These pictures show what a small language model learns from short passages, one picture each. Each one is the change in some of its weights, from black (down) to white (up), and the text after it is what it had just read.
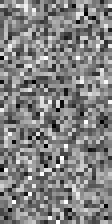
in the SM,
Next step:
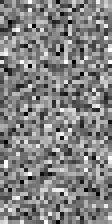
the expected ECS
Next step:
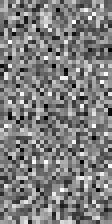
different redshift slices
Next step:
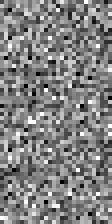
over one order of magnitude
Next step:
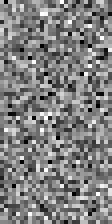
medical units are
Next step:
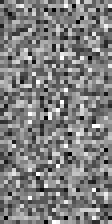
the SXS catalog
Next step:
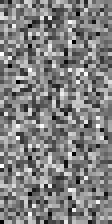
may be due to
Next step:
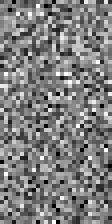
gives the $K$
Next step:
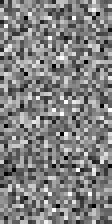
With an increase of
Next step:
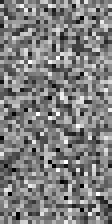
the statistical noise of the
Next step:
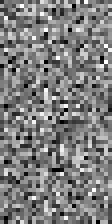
the pressure and velocity are
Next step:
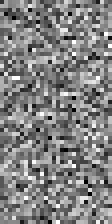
single crystals measured in
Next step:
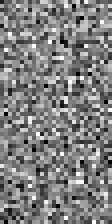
the equations of motion in
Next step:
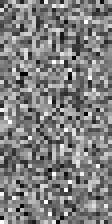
*Mais mon
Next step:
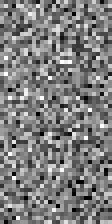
is smeared over
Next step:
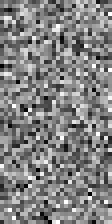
with spectral indices given in
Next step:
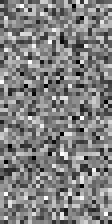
the size of action
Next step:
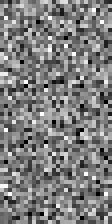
near the black hole horizon
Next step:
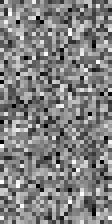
sifat va samaradorligini
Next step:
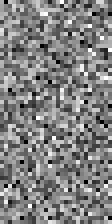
into physical units.
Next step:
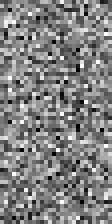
by adding related terms
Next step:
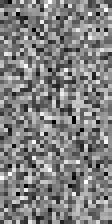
significantly expands the
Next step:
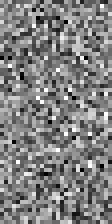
“instantes” do
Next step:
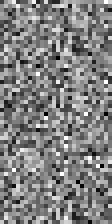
Bunda OL
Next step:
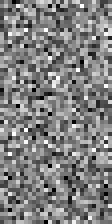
are avoided by the
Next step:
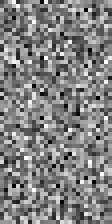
Change Management*
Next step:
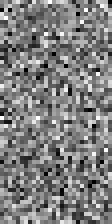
polynomial \be
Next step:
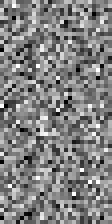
Williams and
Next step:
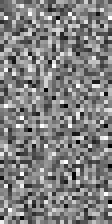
If the tip is
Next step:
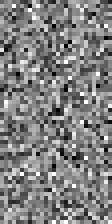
Anand Ahuja
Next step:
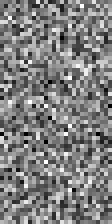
AGNs from radio
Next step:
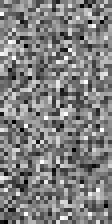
Control \&
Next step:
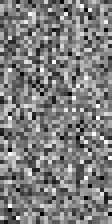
do estudante,
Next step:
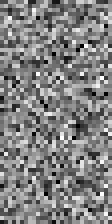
and pearson correlation
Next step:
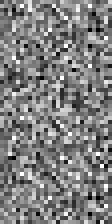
Lista RO 1
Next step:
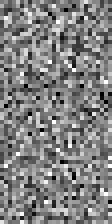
that the average number of
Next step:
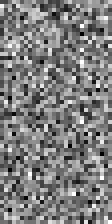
e seus elementos
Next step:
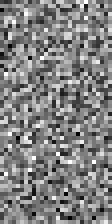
from $A$ to
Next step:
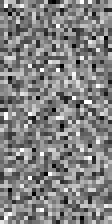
and GenAI
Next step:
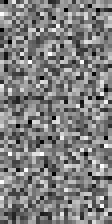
a devenit
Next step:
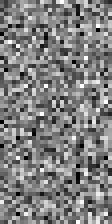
scatter of the Fourier
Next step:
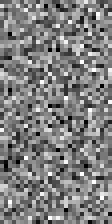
as a parameter for
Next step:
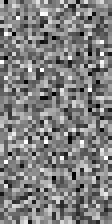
permits the high spatial
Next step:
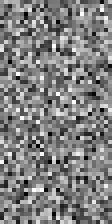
kasb etadi.
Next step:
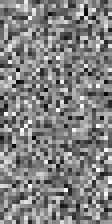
in existing DT framework
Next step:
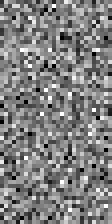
New York,
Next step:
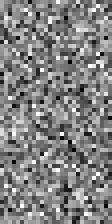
broadening is reduced by
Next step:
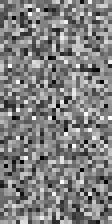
del Lirio.
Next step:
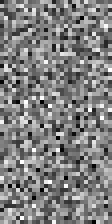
the above tasks timely
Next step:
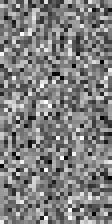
precisam de uma
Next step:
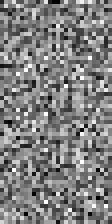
and RF methods as
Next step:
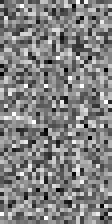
the region in the period
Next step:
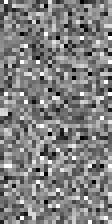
сутки - 38
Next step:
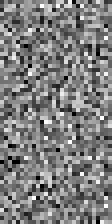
clathrate transformations
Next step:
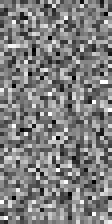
– сприяє
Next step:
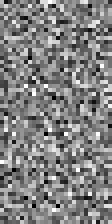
second covariates of the
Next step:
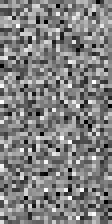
which represents all possible
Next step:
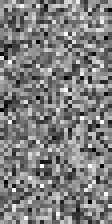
Abril... na
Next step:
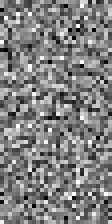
height also leads to the
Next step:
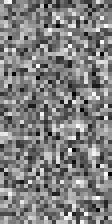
yunalishi ga
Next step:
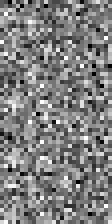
de Pesquisas
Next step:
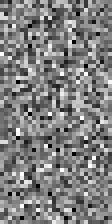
may be measured experimentally
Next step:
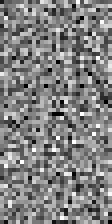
the generated solutions and the
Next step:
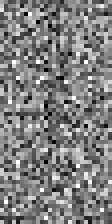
utilizados para realizar
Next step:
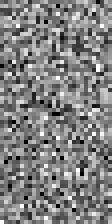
which shows the simulation and
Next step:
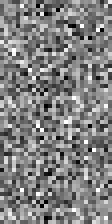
desta pesquisa
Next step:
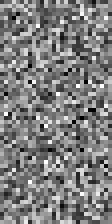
training. Stacking
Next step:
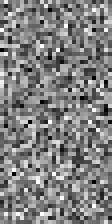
unga bo'lgan
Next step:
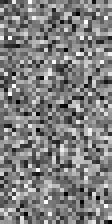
alege pe Veta
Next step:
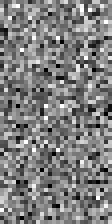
use of privacy policy
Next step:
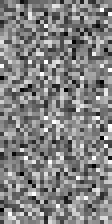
В совокупности
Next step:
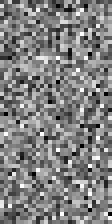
days (or longer
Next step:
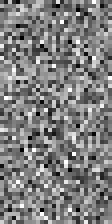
grain will be
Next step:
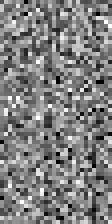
ham aniqlangan.
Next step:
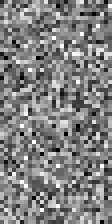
poor transferring
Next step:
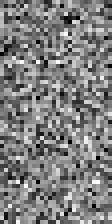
Abu Nasr
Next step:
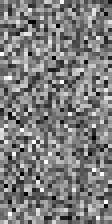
to exhibit distinct responses
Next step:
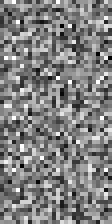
SN position.\\ SN
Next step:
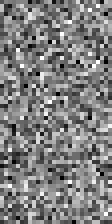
no phase associated with the
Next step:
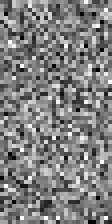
hydrogen at intrinsic
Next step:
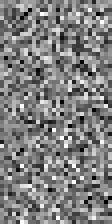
la introducción de
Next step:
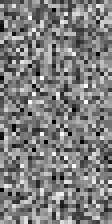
good agreement with our numerical
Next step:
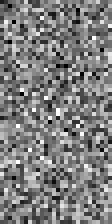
contour, reduce
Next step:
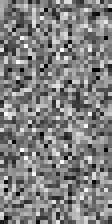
KB, een à
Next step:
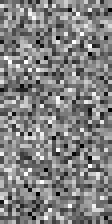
(ikki darajada
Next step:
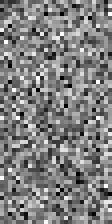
subset of clients
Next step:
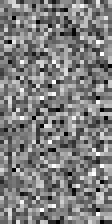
ed. São
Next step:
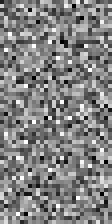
the boson exchange interaction
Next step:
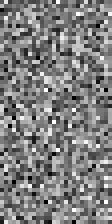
cases is well known -
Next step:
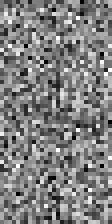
orientando mejoras
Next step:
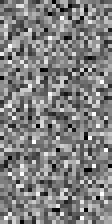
for training and testing
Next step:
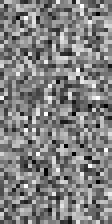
doktori (PhD)
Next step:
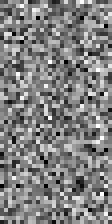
and pleasure
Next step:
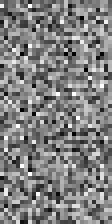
systematic error in the fit
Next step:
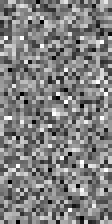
- Bronnen
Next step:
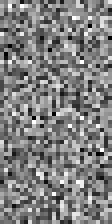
a experimentação. A
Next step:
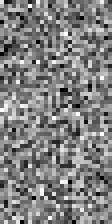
A systematic review.
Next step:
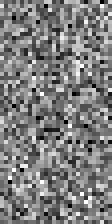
realidades que se
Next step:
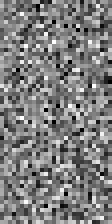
the staggered
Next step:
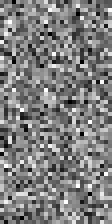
garantindo a
